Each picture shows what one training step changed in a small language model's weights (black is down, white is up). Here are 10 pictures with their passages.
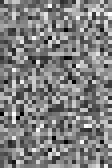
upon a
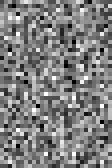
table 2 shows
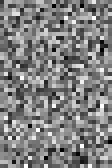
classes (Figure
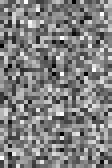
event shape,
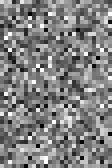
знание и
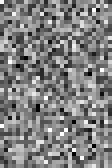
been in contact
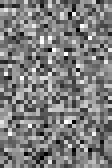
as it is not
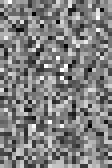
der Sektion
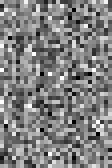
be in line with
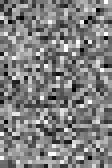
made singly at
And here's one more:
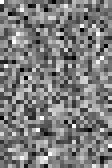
depend on at
